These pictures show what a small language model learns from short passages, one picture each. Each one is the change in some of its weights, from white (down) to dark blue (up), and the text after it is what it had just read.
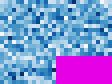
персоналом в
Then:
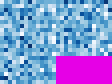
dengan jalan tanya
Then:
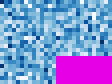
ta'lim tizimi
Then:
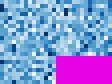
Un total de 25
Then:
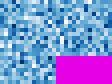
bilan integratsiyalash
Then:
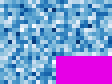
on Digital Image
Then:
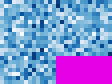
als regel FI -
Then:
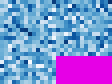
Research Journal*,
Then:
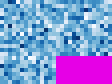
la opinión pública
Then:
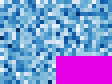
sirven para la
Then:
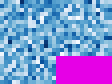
global na qualidade de
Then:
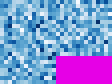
ano em que foi
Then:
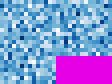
las tiene el juez
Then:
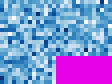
Personality and
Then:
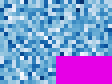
del Plan de acción
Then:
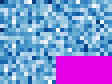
yoshlar ongiga
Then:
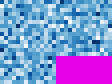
genel boyutları
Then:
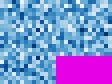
από την
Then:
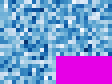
Teknologi informasi
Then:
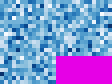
alta que era esta
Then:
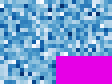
preconceitos humanos
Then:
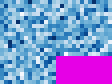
código de la
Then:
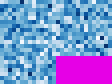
virtuales y por
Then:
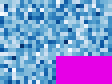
technique pour le
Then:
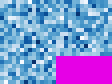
saqlash texnologiyalarining
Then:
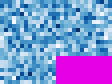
bazan 25 va
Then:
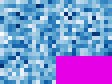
eine bahnbrechende
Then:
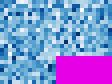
5. Sonuç
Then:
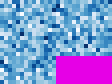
de um município
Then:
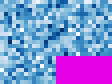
Parallelamente allo
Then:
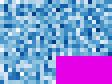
que la RE en este
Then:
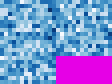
- Psicólogo
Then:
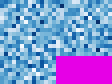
nós do NDE
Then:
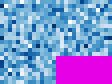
apresentados referem a
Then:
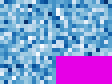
en postmann
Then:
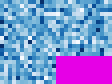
das possíveis relações
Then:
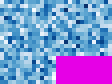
der Gesundheit der
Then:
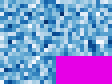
Veneza -
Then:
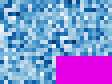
boshqaruv tizimlari
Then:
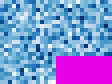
de setembro de
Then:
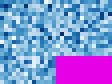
scientifically based
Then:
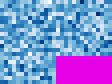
y Lenguaje
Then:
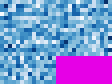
a la realidad, como
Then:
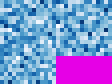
didáctica para
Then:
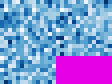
avanzar en la
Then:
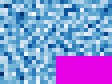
Instituto Nacional de
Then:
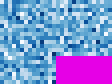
участі в
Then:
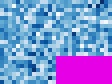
is sourced from and
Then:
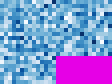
и обоснована
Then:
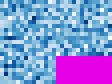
персональні дані
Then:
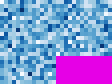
30 durante el año
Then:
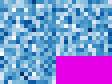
X Ss t P
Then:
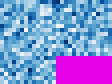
Duk waxannan
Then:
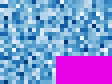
equilibrio entre
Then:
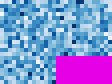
protección de la
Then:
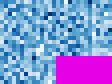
: România*,
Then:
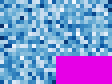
radica en que su
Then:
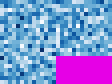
démarche de la
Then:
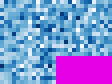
on mahdollista ja
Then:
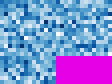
oleh RSUD
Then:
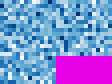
gantry crane
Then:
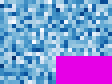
anglatadi. Agar
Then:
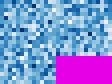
production. The
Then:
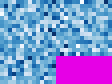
campagnes de
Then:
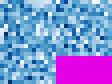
como respuesta a la
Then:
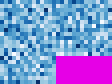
dapat disimpulkan
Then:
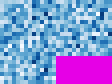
kurs magistratura
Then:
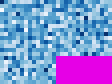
stress yoki
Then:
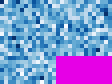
в привитии
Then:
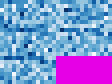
ҳуқуқ ва
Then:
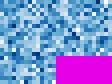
sulfate was
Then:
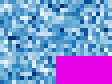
отметить, что
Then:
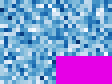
zijn beroep
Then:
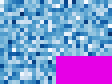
University of Culture and
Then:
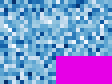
porcentual de las
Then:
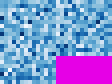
valorizando o trabalho como
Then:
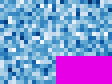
Fuod ishqqa
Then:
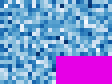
and aesthetic
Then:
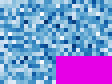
и др. И,
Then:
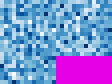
de Hamel y
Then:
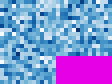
no se hace referencia
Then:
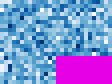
turli shirkatlar
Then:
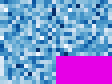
madaniyatli va
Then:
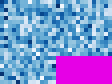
aanzien van het
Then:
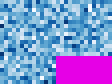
ни ташкил
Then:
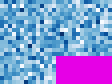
de forma importante é
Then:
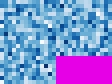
Tauro muy
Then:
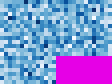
axborot olish uchun
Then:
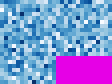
Concrete Ice
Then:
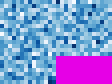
цветка, а
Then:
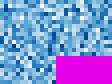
wird. Des Weiteren
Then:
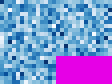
V., Rodman,
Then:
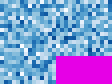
număr considerabil de
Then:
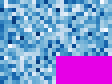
diniy konfessiyalar
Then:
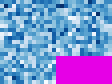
Higher Education
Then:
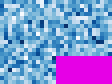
: Accorder des
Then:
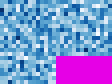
T.: Alisher
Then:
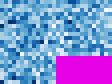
ила уйғун
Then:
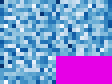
desses modelos,
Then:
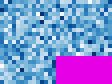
a determined context.
